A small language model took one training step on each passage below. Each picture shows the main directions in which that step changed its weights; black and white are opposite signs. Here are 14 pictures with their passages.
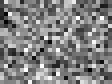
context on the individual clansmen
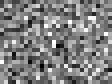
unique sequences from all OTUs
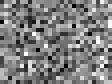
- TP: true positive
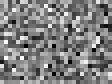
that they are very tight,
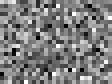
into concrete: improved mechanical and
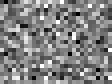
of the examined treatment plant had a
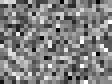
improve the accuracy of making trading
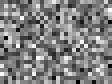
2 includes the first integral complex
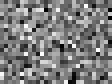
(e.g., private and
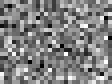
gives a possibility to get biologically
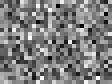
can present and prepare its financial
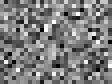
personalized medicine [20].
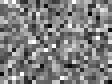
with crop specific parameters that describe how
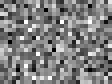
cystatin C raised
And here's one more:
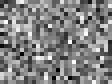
theoretically and empirically robust
